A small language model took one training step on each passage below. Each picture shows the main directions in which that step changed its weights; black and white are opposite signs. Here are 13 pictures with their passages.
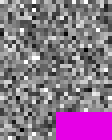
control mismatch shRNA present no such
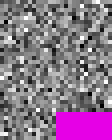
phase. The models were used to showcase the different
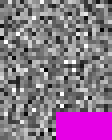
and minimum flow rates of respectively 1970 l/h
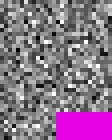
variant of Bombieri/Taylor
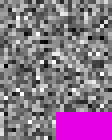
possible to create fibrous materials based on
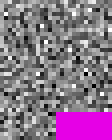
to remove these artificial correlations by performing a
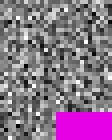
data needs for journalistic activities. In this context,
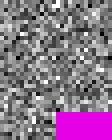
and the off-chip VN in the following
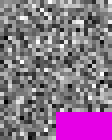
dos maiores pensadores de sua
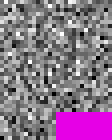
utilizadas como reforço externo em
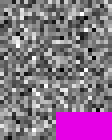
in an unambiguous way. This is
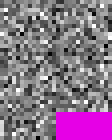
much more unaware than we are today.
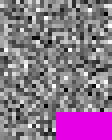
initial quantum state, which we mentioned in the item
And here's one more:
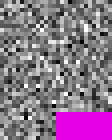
Genomics and the Association for
